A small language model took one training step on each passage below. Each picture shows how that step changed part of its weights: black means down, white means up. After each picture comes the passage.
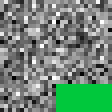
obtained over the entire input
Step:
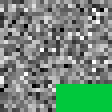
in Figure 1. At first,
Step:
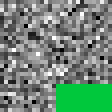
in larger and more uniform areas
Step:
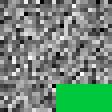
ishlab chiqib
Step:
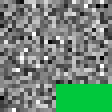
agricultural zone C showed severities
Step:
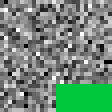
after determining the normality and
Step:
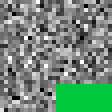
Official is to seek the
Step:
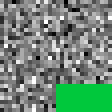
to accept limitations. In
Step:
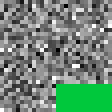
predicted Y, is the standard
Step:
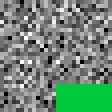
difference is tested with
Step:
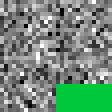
in which can contribute to the development of
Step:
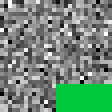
on those around them) filter The
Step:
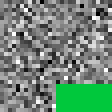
Spoke 4's Lab
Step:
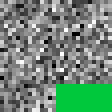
the product and extend the
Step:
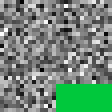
ethical right permission
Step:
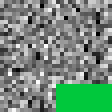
Table 2). In addition, the results
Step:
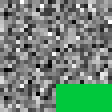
be also in the non-coding
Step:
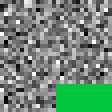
realized when it aligns with the
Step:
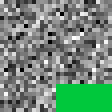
the level and learning style of each
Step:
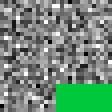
to an intensity level of 7
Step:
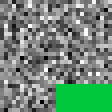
and Plant Health 29-30
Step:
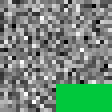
of race in America.
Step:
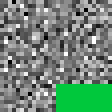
Gate Area The South
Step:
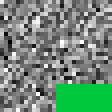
their use for following products en route
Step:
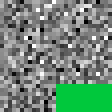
Field doesn't know
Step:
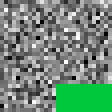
cardiac dysfunction
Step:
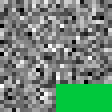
can be seen as a great
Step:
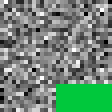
size of the enterprise
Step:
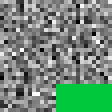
approach* brings together the
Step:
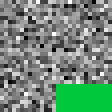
In this paper, we present the characteristics
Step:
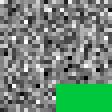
It seems reasonable to
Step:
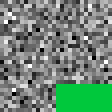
over another competitive
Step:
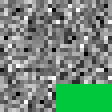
Therefore, treatments combining high
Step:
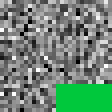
Schematic representation of the process
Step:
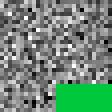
degree of flexibility to
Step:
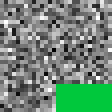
we converted video data of
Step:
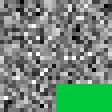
constructs and associations described in
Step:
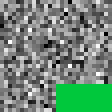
found to be improved. The study
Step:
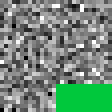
of PPS resin can be
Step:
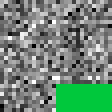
extrusion and retraction
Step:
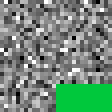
Fabio Sinibaldi
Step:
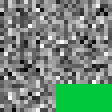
prospects of its practical
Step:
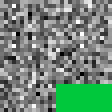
by *E. Coli*
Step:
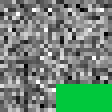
(V) and the orientation
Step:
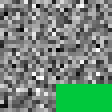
outlet Quantity at
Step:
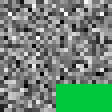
equalization over the free surface
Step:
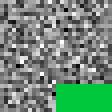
that applied for funding, nine
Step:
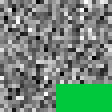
as a polymerization agent.
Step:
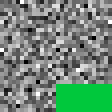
be considered before finalizing
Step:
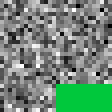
United Kingdom, the
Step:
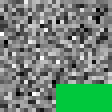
aims to break up
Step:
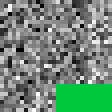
the manuscript.
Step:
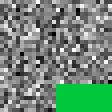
is to identify and analyze the
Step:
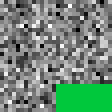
therapeutic drug
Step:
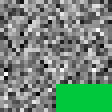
working as a Faculty with
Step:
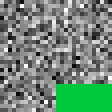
additional IL wetting problems
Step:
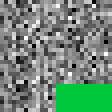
the tsunami.
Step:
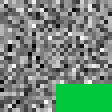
emitted radiation in the form
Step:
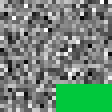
if the cause at the same time has
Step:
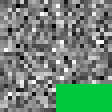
Room Temperature AFM
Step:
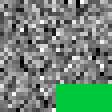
stability and consequent rapid
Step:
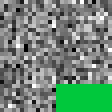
evaluations have been performed to establish
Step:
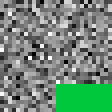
constant. Let $n =
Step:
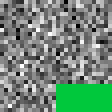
facilitate follow-up review
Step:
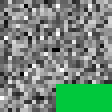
similar to evidence from Uganda
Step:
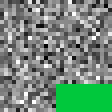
Client Android
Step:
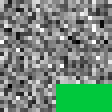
think it affects the approach
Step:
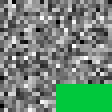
and events [7]. In
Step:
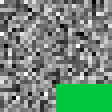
sustainability. The northeastern
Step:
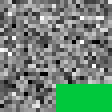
of water + 1-butanol
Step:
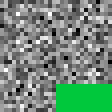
VISION Nimra
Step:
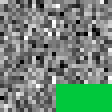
performs object detection and analysis using
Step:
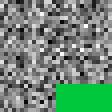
uses comparison algorithms to
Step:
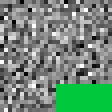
by network utilisation and
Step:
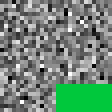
and fast (1 race). The
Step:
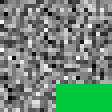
Gdańsk Deep
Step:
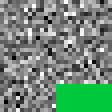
i.e. 19 students out of
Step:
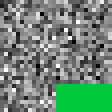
and carbon bisulphide.
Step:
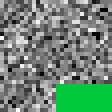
significant influence on the bonding
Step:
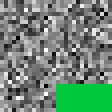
as a protective cover which is
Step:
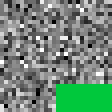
At the same time, they contribute
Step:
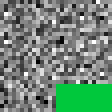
correlated with shorter OS than
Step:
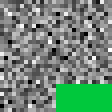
Carbonate production and deposition
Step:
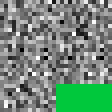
for Engineering Education
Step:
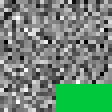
operator is forced to transport wood
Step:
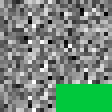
European data infrastructures and
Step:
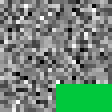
map is summed to a 3D
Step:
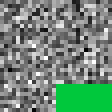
Commodity Exchanges were
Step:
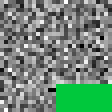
properties, a sensitivity and
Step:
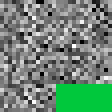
[8]. It can be produced using
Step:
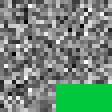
surgeon's judgement and
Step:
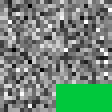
for the *in silico*
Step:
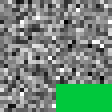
7. Comparison between
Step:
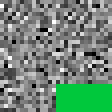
higher than 0.95, with
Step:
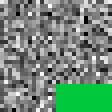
Inadequate consideration of diverse
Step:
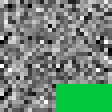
demanding increasing data rates,
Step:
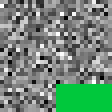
0.95 between the submission
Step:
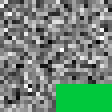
temperature points and indicates reference information
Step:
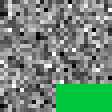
and foreign aid, in order
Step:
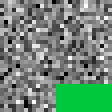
and small holes were made to allow
